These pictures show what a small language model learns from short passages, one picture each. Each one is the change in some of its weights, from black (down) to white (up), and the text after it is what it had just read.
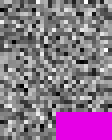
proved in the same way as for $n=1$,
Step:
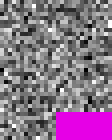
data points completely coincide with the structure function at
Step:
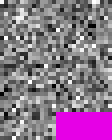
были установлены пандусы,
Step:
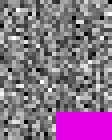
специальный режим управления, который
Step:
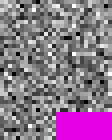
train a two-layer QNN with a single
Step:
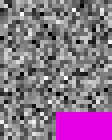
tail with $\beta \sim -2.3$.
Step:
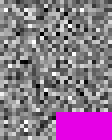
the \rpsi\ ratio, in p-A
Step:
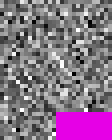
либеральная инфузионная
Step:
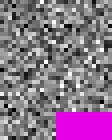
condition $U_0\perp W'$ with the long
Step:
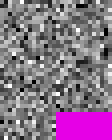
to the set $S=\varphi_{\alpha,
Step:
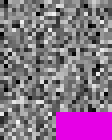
Языковой единицей,
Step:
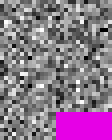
totale. ANNEXES II :
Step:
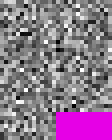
the town, in order to estimate the peak dynamic
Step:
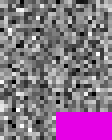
anônima protocolada sob o
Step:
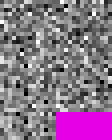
Given four positive integers $m$, $k$,
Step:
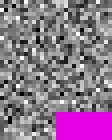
Taking $\gamma \geq 11$ and choosing
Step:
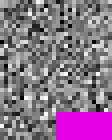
при совершении преступлений
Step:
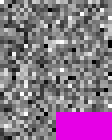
el centro de sus lados mayores, lo que
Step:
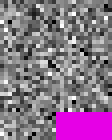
Dančák). Fig. 15.
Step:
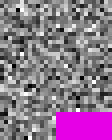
Therefore the crowding of the point sources in this field
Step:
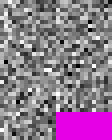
bkz. İsmail Bayer,
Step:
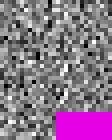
classical Euclidean solutions corresponding to $S_{\rm
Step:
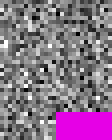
residual free parameters, including the CMB power spectrum
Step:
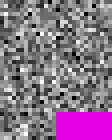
of nonsingular, irreducible curves simply ramified over
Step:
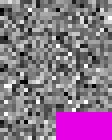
la consommation socialement responsable,
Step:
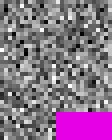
disks that are glued into the boundary components. These
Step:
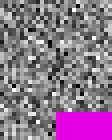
\ee where $D_0$ is the background
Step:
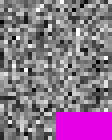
Faculdade de Economia,
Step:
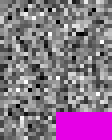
the inapplicability of amparo against constitutional
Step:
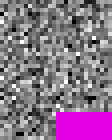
and periodic boundary conditions. Recently, Nayak
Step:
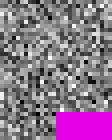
\hspace{2mm} w \in W.
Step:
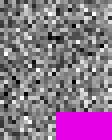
100°C. Нейтрализовали
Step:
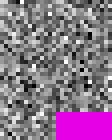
H 1 EX-D / Expérience
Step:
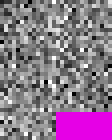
(iii) is similar. Assume (ii). An application
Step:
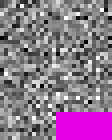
stars with a $Q$-ball potential,
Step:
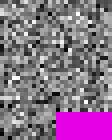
totalizando a amostra de 39
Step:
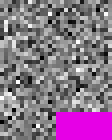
choice of~$\alpha_t$, even though
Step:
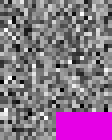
Magnetic Field Laboratory, CNRS,
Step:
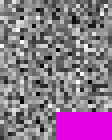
den heer *Ritz* voorkomende in
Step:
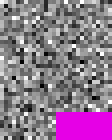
n'en ont pas (encore)
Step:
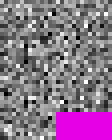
ta'lim islohotlari sharoitida
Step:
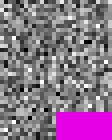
is no common parameter vector $\theta$ that can be
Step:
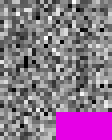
конструкции. 10. КМК
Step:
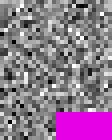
the fronts were studied by Aronson and
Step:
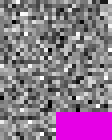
outside of the cone of $5^\circ$
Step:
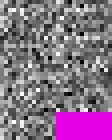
dynamically more realistic molecular dynamics
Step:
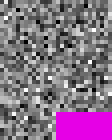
that the condition on $p$-curvatures implies that
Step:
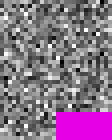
process can be estimated. The possible correlation strengths in these
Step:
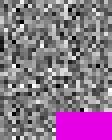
\medskip The structure of this paper is as follows: Section
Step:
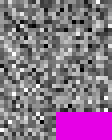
function $H+(\lambda+\rho)(H)$ is
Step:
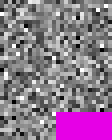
with silane adhesion was achieved by
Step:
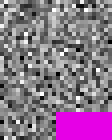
to the standard Minkowski approach, where an integer
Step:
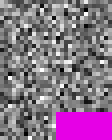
known that eigenvalue problems of delta-differential operators play
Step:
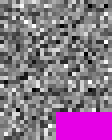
have been computed exactly for two dimensions and (partly)
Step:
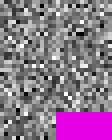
the (full) transport operator. It is
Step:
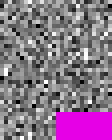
The minimum-bias distribution, conventionally plotted
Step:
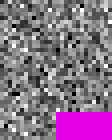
que lhe causava o simples fato
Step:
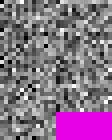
12 років. З огляду на
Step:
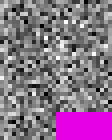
ao pré-natal e ao parto,
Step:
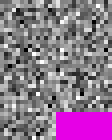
Let $Q_i$ be a point with
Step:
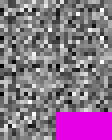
ўрганилмаган. Аарон Бек
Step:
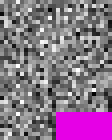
equations, Trudy Inst. Mat. i
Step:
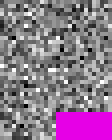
личностных результатов в соответствии с
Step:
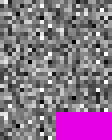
қарорини уч кун ичида
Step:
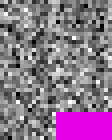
that is kinematically accessible is large
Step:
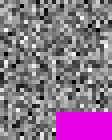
= \omega(s + t)$. For the case
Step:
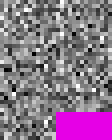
контролю при БЕБ. Її
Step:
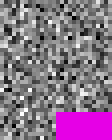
we need to work under stronger moment and regularity assumptions.
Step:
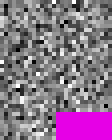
an average of 11 ± 1.5
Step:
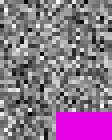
Lemma \ref{normalization}. In these coordinates a local
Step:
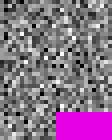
two real valued, bounded functions $g,
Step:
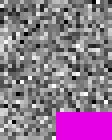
compare the HS part of the phase diagram. Our objective
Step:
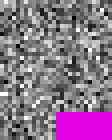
був відраджений вчитися до
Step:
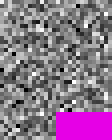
ayrim o'zgarishlarga e'tibor
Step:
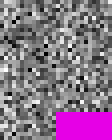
mag‘iz, shnekli press,
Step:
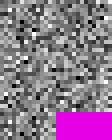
thus putting the Al film well into the
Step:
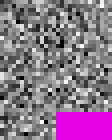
Loewner range. \endproof To
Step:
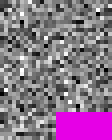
statistische, kan het gewenste
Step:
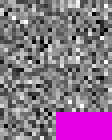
na esfera pública quanto na esfera
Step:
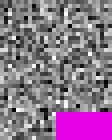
uma distribuição uniforme do
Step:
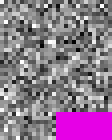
plus forte (76 %) parmi toutes
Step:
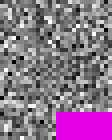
comultiplication and counit defined as follows:
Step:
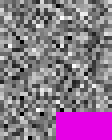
\footnote{ The tetrad was denoted by
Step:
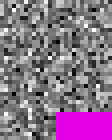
за получаване на точна и
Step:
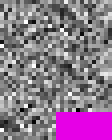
KEY WORDS Zahiriddin
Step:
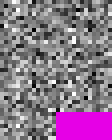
глобал исиши, лалмикор
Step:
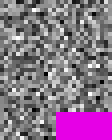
contribuyentes que cumplen a
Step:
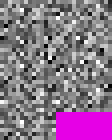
qoʻshiqni aytishdan oldin ular
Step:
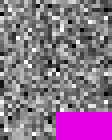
Barrios-García y col. 2023).
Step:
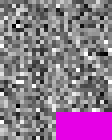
qishloq xo'jaligi ekinlarining
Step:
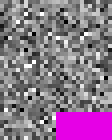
generation. Unlike F5-TTS, where the
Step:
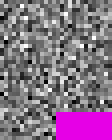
that it concerns human life.
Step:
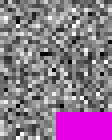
``Third order modal degeneracy in
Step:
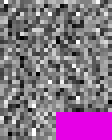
центра міста, пасажери
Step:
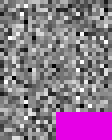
ko‘ringan nomoyondalaridan biri,
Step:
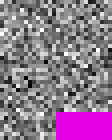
X_A = 15$ in this case. Note also
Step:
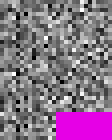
конверсии мокроты и
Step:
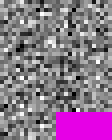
for speaker identification. Then speaker models
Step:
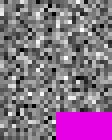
}{\partial x} & -\frac{\partial }{\partial
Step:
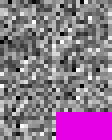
simulation and experiment to generate high density of plasma and high
